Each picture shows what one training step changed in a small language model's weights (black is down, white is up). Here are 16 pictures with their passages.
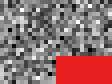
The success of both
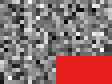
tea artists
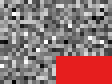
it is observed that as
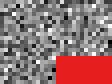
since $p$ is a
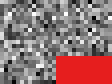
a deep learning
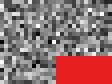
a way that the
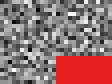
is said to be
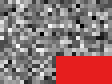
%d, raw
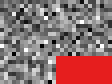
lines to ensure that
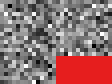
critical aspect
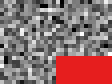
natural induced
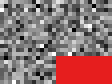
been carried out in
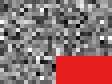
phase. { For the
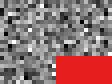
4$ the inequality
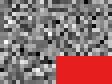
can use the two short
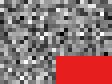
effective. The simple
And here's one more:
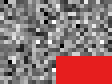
a quantity over
